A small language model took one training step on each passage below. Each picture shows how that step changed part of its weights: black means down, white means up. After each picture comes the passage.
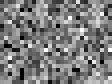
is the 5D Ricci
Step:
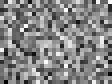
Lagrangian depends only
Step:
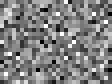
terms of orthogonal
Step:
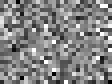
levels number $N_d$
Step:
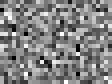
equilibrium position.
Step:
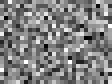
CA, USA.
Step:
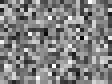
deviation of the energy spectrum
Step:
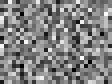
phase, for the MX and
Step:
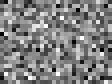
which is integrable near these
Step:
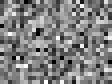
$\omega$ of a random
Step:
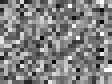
of correlation dimension are often
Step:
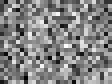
an arrangement, this paper
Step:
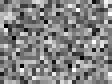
particular values of $k,F$
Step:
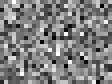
results obtained agree with experimental
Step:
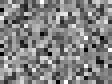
morphism $f:D\to
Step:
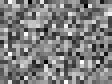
\). We will denote the
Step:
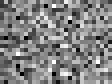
Finally, both ${\rm
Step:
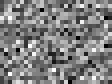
only noticeable when the
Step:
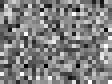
analytic on $\R^d$
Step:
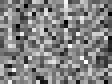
business systems, that
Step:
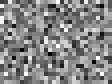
cosmology. This possibility
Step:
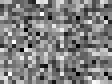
x]$, so that $\psi$
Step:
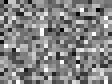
Hence there is a root of
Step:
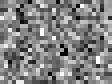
run for each temperature and value
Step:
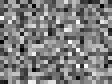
Matrix completion is an
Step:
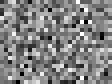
flatter SED for a
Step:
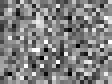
the Jacobi and
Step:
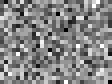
were defined to contain the movements
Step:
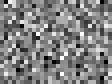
We will use this in our proof to
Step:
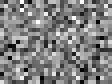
is a K\"ahler
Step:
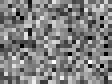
(E) \linebreak
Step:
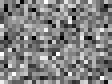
flow at RHIC}
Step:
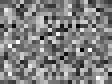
by exposure intensity based
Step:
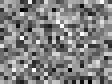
photonic valley
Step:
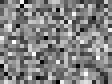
of sets satisfying
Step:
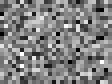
entries has been
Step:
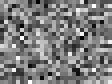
is customarily called
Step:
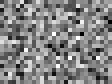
for heterogeneous
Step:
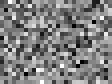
E_p$ satisfying
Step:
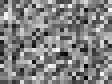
both the high and low mass
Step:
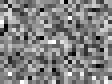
increase again, as shown
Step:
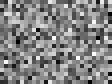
as those described in the
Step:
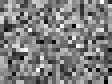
maximum Lyapunov
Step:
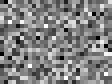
In the cloud setting, we
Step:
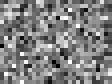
closed hypersurface in
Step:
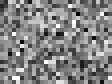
a finite number of balls
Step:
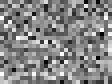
Key Laboratory
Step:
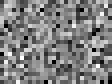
prove $C$ is a strongly
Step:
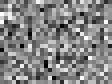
well known (see for example Section
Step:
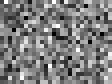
& Exp. & Theory
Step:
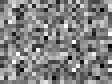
models of elementary particles
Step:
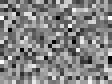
B. Frenkel,
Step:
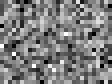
$\eta$ is an isomorphism
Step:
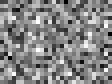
be due to accretion from a
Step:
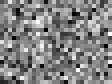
be the case for our Universe
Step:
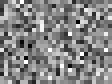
are smaller than that of the
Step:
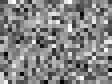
a notion of strong shift
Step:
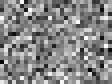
du syst\`eme
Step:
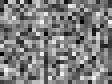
is complicated by the fact that
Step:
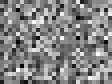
in the present step, and the
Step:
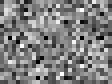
$X$ as well. Now
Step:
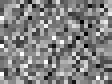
every line of $\mathcal{L}$.
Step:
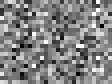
f_\alpha - m \left(
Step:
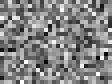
A}_s(L)$ of order
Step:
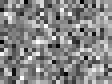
such that $$|\lambda -
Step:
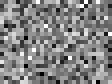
coefficient $h$. The sum
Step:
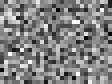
background source are defined:
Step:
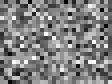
Morse potential parameters determined
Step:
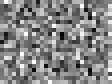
\\ \mathrm{d} (\langle
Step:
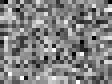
it to the subsequent measurements
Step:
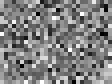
redshift and drop
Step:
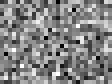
the presence of QME in
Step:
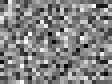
multiplication, making
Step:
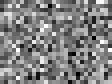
then we obtain the following corollary.
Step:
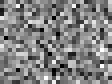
at 850 K with optimum
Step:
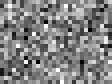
integers. We say that a
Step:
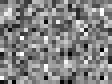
necessarily different expiration
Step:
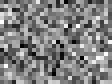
mainly by topologists from the
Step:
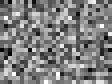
dynamics is linearisable above this
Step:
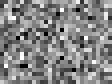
not a diagonal matrix
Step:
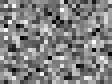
Let also $M$ be a
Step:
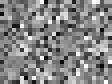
move with higher probability
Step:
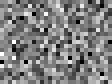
Doebner, W.
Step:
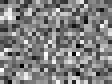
necessary data and information
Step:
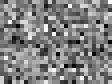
Interlacing properties and bounds
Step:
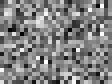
the system we capture. We
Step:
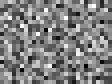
deduce in fact the
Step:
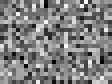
recommended for the
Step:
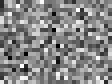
if \begin{equation*}
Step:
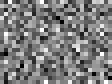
Nie2}), one can see that
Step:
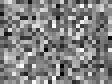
\end{eqnarray*} En
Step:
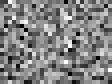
For simple $\alpha$ we have
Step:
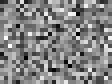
of experts, rather than
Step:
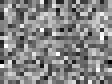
and that this evolution is
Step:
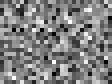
from within the same species
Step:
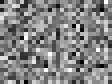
vertices of $G$;
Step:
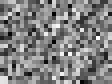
\mathbb{R}^{(k \times
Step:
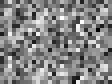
the four topological theories
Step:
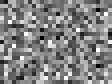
In order to discuss the
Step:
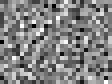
pervasive in the near
